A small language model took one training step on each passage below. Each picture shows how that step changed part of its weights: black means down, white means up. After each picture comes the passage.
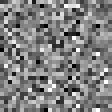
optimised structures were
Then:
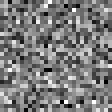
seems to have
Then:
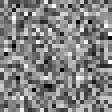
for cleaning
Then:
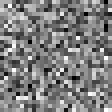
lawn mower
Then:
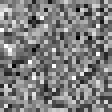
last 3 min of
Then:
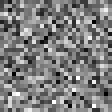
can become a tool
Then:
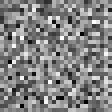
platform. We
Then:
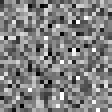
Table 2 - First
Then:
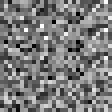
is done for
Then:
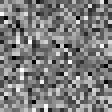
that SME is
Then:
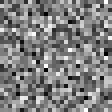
laws of
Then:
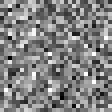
the energy, reduce
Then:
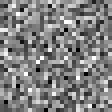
Traits such as
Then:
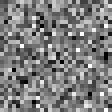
left in their
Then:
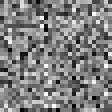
also his interests,
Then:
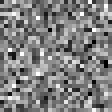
been found based on the
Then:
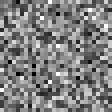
women. The
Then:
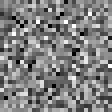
Numerical are
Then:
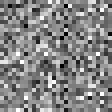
disrupts these
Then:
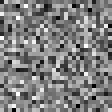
and Theoretical
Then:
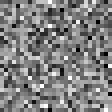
Right Tool to
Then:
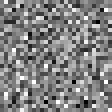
The current control response
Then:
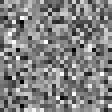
these three combinations
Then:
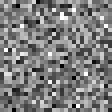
45 min, and
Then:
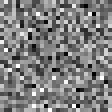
4: Meshes
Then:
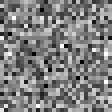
host of new
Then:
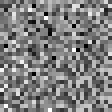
5. Any
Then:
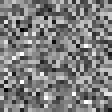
in cases and control
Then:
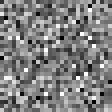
that education plays a
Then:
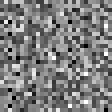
conditions. However, in
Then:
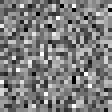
common goal - they
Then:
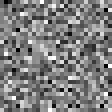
curb learner
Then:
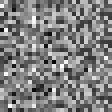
assumptions and
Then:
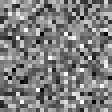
it should be in
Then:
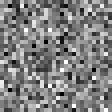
receiving care
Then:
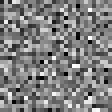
underlying countries have
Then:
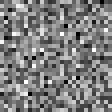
5: Code
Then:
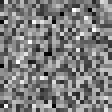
problem in DC
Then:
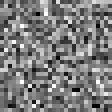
risk from AI,
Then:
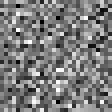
= \arctan
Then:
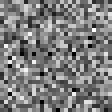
of use of the
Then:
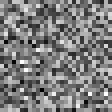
of professional
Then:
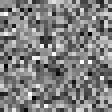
codes with
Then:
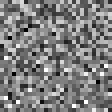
of the results and the
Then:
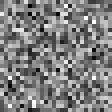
of teachers assigned
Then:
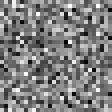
Module This
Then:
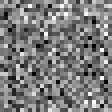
module folders
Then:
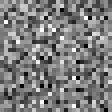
5 %, between
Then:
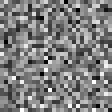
This system is designed
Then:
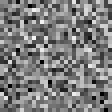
on performance measure using mean
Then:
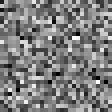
environmental processes in the
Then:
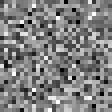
with endogenous
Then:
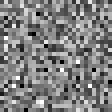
predicted outdoor
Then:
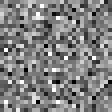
across the globe
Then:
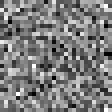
meshes as shown
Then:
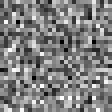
solar power plant
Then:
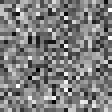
"An assessment
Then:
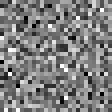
, we choose
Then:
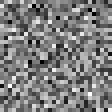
The Cultural And
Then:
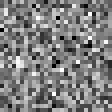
classification. More
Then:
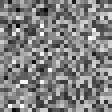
is given by:
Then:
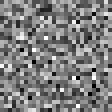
in Figure 4 as a
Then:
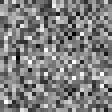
described for several such
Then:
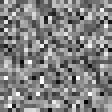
compositions with a high
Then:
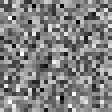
protect overall health
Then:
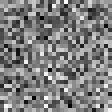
black and white
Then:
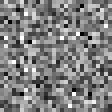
transition plans
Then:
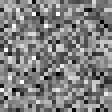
various ways, including
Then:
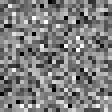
room temperature. The
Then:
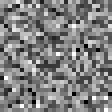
of gases. This
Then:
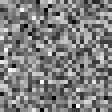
longer than 600
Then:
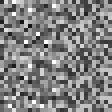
review and evidence from
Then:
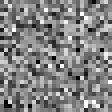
applications run on
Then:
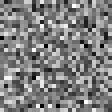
following are the major
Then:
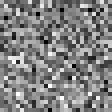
say it,
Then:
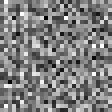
depression is among the
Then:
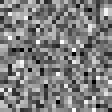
the proposed literature
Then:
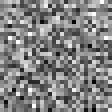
of the concerned
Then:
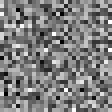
explicit reference
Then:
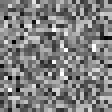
peas in the
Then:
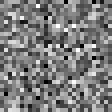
to global
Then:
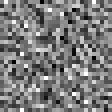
functionality, towards
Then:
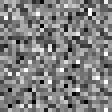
optical parameters. A
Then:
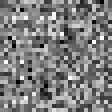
gardening of
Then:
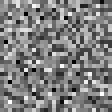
Knowledge and
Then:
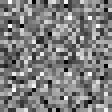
will be given off from
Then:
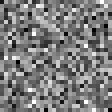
and difficult to
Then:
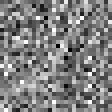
were taken as
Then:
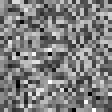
of points where a
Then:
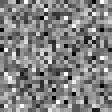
environmental effects of farming
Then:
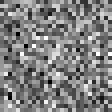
a fixed
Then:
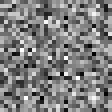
to be supported by
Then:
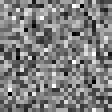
for the same selection
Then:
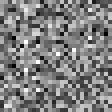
of concepts and
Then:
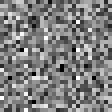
3. Figure 3.
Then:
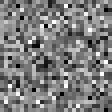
is phenol which
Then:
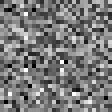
of engagement that
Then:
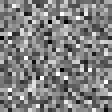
emphasise the
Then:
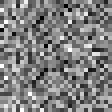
aiming to identify
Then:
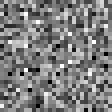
the RISC
